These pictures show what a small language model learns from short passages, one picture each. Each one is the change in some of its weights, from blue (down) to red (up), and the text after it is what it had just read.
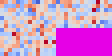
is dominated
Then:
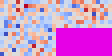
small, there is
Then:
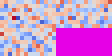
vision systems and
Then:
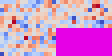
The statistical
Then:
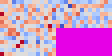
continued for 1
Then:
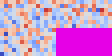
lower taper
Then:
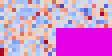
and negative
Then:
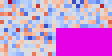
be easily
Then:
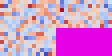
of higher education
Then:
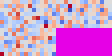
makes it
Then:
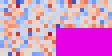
SG were
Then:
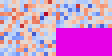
were normalized
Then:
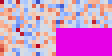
that the generated
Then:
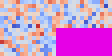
states, in particular
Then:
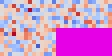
members of the
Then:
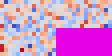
consideration for
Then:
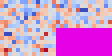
the development of the
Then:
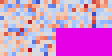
is shown to have
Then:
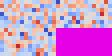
readout rate at
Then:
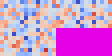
the early
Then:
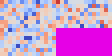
the applicability of
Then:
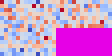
that nonlinear
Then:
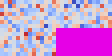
be a metric
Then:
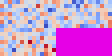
be funded
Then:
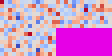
that can give
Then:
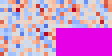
UE 0 in
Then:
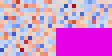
individual atoms
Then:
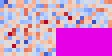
aim of the
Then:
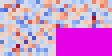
B has shown high
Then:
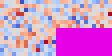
their origin in
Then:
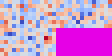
the outer
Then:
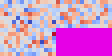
arises from
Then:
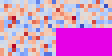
It is not important
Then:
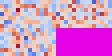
difference on the
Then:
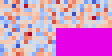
instrument that can
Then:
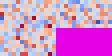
with specified
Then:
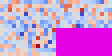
simplicity we
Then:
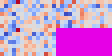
the descending
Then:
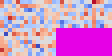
further modified
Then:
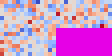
is a step
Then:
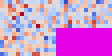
these cases has
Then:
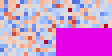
construction material
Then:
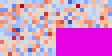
employed for
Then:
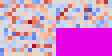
was performed with
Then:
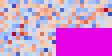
to search for
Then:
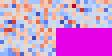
shows such fits
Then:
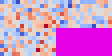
equally important
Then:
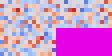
it approaches
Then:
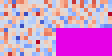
// For
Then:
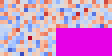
across all 3
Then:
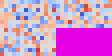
for instance:
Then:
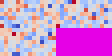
index our data
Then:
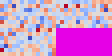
at medical energy
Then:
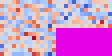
it is now
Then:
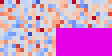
that the LSS
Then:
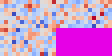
(red circles)
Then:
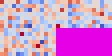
if the number of
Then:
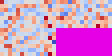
suggest that
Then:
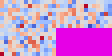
as well as
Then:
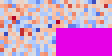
To make the
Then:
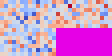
the shift
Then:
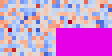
the latter.
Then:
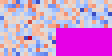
is no significant
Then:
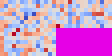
the number of
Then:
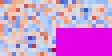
including network information,
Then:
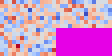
method is more
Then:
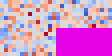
column is
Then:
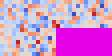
as less number of
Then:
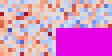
shifted by
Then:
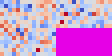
side control.
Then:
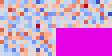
this may point to
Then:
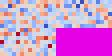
be used to
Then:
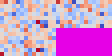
(which is
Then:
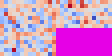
calculations of the
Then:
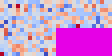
at offsets
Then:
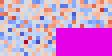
by various
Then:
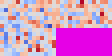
case of $\beta
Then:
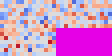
schools were
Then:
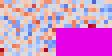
problems is a
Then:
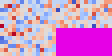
B and C
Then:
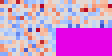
where $a$
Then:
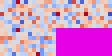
presented new
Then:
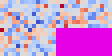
a sufficient
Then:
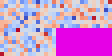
the whole
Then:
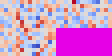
any -B
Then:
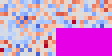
in time in experiment
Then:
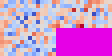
the usual
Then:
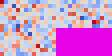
because the AI
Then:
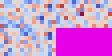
only partly
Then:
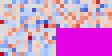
much research in
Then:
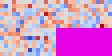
of training on
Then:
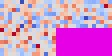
We herein
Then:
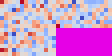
Bus number
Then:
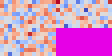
of the paper
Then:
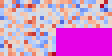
has increased
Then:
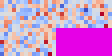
and evaluated for
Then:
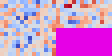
the pattern of
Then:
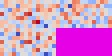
depicted in
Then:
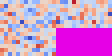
around the
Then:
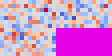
current systems has given
